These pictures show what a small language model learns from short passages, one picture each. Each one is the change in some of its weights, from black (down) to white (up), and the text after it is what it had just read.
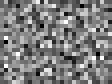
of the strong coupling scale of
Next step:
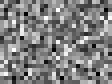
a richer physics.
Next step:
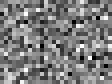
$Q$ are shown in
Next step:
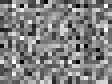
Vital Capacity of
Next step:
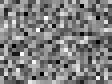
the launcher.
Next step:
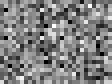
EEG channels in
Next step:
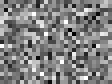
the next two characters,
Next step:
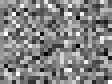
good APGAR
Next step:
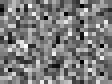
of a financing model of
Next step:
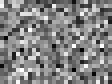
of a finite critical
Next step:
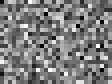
To allow $v_o$
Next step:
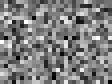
in a city is a
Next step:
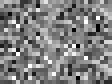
Brazilian case that
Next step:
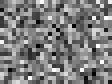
meaningless, starting a
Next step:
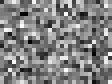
Linke LIKAT
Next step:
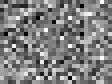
any of the three limits
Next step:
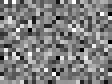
can also be used for the
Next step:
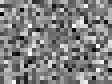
Eqns. (7) and
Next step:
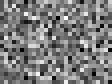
Atlas is a
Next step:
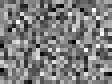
independent abelian scalar
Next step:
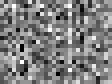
Keller Killiani
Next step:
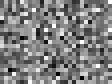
n$. A state is of the
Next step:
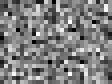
impact of each drop of
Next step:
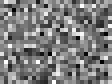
methods, such as STL
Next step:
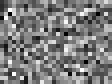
the importance of writing
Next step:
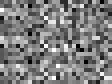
is beneficial for
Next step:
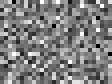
television, program,
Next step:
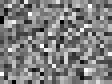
factor of the muon.
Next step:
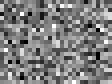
at least one Be
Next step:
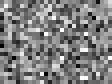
very near zero) can
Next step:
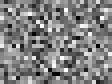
SMEs. Our
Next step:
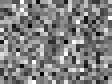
black holes.
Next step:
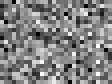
excited using 532
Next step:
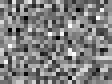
to calculate the coefficient
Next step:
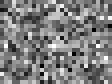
their teaching motivation
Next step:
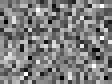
Wealth? *Journal of
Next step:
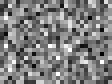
design, landing page
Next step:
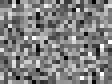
This way additional examination
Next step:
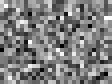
the Supporting
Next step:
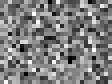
in QCD, with small
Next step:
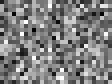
social life*"
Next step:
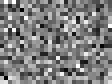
based MVM unit for
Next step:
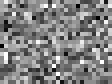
remarks, he
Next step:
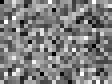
couplings. If the
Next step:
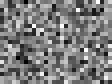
with a sample of twenty
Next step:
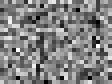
their performance. We first consider the
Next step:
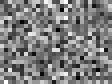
$\wh E_\lambda$
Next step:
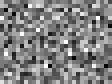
done with adherence
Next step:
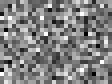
sensor output (over a
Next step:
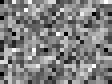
also demonstrates the
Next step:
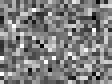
the two reviewers, a
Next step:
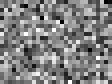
antenna based on
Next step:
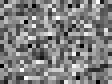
different primitives,
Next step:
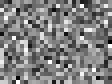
points as depicted in
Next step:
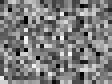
of the system from where they are
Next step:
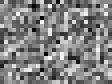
derivative (in the
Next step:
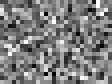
axial velocity
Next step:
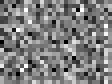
dynamically using genetic
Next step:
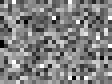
it focuses on production subjects
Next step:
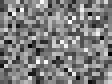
Sketching individual
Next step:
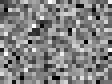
cause bonafide
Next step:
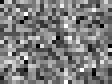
hardly follow a leader
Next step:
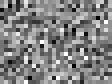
contain hundreds to
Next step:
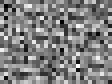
partially maintained in
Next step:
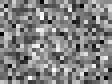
\rho.$$ Then the
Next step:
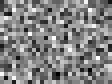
same merging timescale
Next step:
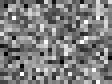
age of the respondents
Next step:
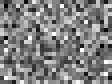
similar events produce temperatures
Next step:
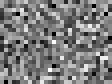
as the pendulum
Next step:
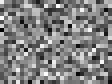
disc, resulting in very high
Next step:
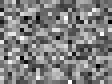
this project, our aim is
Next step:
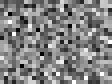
of local signals. The
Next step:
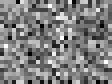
that support open government
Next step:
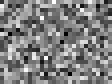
written as $$
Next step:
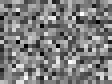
After this is carried
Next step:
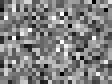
- Reaching out to
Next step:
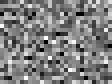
The Chinese University of
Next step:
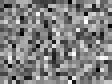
before and after the
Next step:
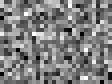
the number of adaptations
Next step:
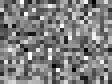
for a wide variety of
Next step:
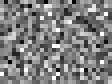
uses, preparation
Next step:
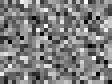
with Various Choices
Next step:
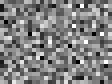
sensor exhibited
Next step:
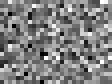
particles, on the one
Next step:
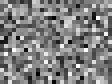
linear polarization of a
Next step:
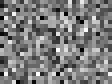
or were not willing to
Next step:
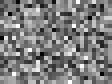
More than one step of
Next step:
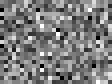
the unshocked and
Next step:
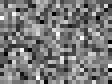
and heterogeneous
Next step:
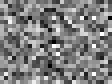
parameters, as found in standard
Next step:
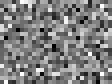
with additional detectors that
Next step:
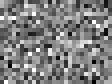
for LDCs, which
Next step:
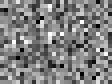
did not predominate
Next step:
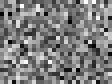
of family members
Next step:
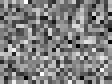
might be due to the following
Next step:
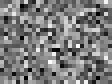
the left Iris was
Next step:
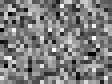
from the EV. With
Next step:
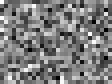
the book, and does
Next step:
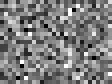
outage event becomes
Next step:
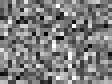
are able to observe
